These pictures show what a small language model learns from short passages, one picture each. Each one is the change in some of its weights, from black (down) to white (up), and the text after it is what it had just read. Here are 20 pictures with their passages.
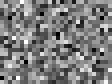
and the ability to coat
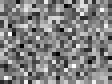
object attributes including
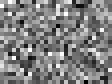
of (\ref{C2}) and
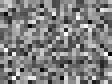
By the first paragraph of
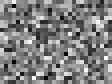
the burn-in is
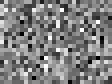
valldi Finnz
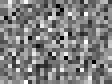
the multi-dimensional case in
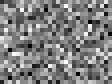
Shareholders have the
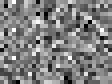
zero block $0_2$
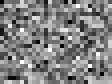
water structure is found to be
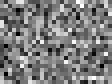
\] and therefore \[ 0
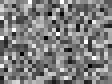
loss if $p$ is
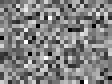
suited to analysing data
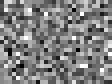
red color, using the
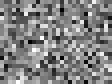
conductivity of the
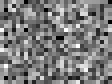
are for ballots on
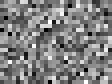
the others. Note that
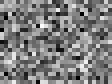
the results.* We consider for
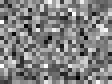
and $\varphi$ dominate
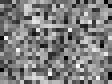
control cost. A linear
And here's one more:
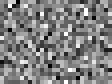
times with different samples used for
